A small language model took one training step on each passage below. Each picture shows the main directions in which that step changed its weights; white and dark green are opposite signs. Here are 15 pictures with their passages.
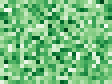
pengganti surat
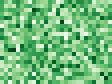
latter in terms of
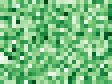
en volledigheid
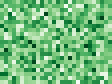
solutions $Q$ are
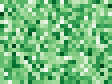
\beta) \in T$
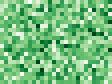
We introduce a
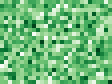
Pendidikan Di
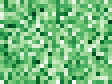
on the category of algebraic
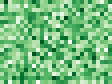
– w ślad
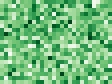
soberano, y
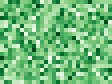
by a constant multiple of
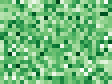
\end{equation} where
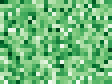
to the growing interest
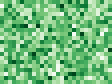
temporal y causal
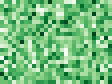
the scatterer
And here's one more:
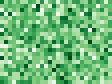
[(2)] The associated
